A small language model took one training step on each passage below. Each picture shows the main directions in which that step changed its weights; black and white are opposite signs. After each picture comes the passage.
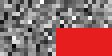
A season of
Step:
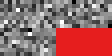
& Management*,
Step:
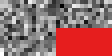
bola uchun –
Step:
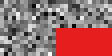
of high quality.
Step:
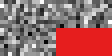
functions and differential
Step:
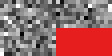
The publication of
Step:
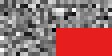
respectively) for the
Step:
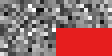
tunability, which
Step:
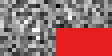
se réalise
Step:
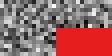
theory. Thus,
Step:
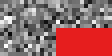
solution has to be
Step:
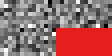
in assessing the
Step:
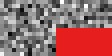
size and geometry
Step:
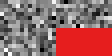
on bacterial
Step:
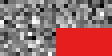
commodities and
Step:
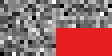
state radiation in the
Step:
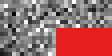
not significantly change when
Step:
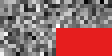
integrated structure have been
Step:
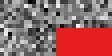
a number of
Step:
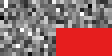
main composite
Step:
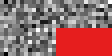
ranging from
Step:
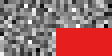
hacia la
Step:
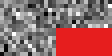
of improving
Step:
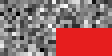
Galactic environment.
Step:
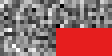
can be counted
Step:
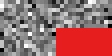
it is common to
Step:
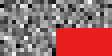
mapper function,
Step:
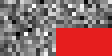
dan menjamin
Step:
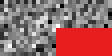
we need to
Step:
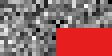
and compensation
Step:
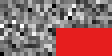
Scientific Journal*,
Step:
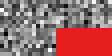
noise, but we
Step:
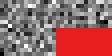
qiladi, ular
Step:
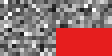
docentes y
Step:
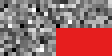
only operate in
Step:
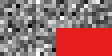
is different, but
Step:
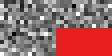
characteristic length,
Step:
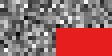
the $j$
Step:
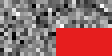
of access:
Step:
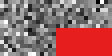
the expected result is
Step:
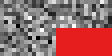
When this occurs,
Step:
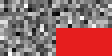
the solar power sector
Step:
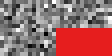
model and its
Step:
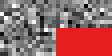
gonna be
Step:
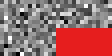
Ph Salat
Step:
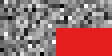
intensity at the
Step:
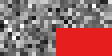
S1 of
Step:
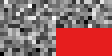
system. Data center
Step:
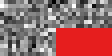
to do so without
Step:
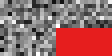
compõem a
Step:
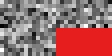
City to his
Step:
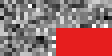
groups between 18 to
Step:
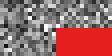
similar reasoning leads
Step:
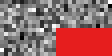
finding the service
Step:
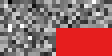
zeigt es
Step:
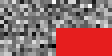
isomorphic to
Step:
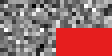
profesionales de
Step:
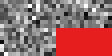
study groups were
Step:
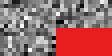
the possible relation between
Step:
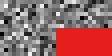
má Kant na
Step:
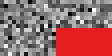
mayor flujo
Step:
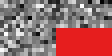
de resistência
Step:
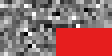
a more complex color
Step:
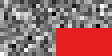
of Environmental
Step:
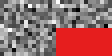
boundary information to put
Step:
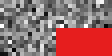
poorly, especially
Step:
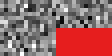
the boson with
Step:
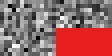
hearer and
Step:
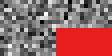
like South Africa
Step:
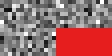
o income
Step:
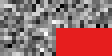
and charm and
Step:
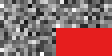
statistical understanding of the
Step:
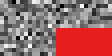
maakt de
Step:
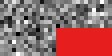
energy dependence is shown
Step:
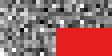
the transfer function,
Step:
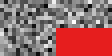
actors engaged
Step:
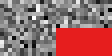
work involved in coupling
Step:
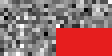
Members and
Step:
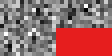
protrusion of
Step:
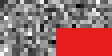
is mainly addressed
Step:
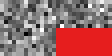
to be able to
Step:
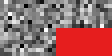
orientarse o
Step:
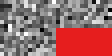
va ularni
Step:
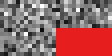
symmetric matrix,
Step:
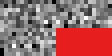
microcomb operation
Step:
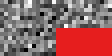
va maxsus
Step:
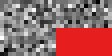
be applied to an
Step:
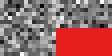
a implementação das
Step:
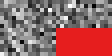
of the pulse
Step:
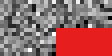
model. To
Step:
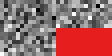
personal data,
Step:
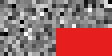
formalisms developed
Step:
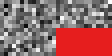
belonging to
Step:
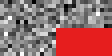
interesting problem is the
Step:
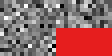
nich w
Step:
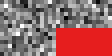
operasi di
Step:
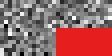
ANSI C
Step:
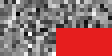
technique. This
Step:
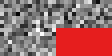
details, if you
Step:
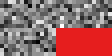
and *E.
